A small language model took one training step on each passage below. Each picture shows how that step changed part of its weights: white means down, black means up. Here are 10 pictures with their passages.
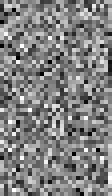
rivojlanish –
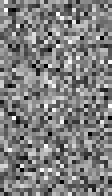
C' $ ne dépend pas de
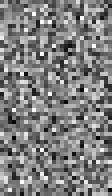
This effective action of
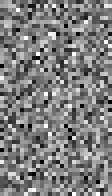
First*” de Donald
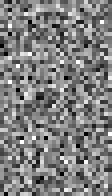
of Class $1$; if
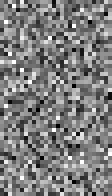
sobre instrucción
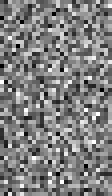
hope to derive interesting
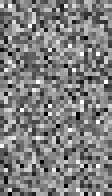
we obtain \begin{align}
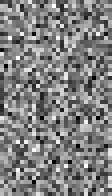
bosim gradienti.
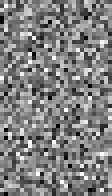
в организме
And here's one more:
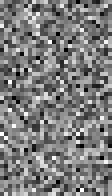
in the space of Laurent
